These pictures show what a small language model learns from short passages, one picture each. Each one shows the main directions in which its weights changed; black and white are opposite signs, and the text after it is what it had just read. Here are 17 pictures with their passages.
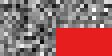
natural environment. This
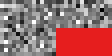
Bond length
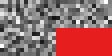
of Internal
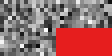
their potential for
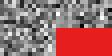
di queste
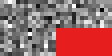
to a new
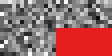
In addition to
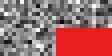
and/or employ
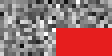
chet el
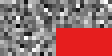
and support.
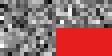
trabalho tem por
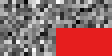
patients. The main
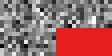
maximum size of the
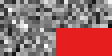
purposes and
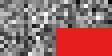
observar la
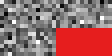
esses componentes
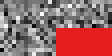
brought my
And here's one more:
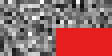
mikä on
